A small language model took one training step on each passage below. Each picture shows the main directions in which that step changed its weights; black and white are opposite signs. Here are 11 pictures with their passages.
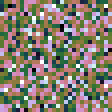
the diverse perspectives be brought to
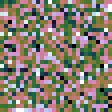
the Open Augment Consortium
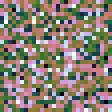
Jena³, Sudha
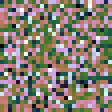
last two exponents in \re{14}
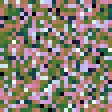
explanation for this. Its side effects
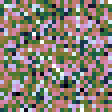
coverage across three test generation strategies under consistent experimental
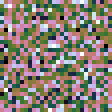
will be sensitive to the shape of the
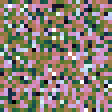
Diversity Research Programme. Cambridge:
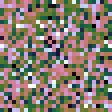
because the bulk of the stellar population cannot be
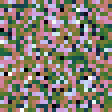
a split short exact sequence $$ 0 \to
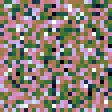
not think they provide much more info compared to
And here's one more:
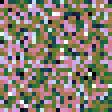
(UAV) to reach the top
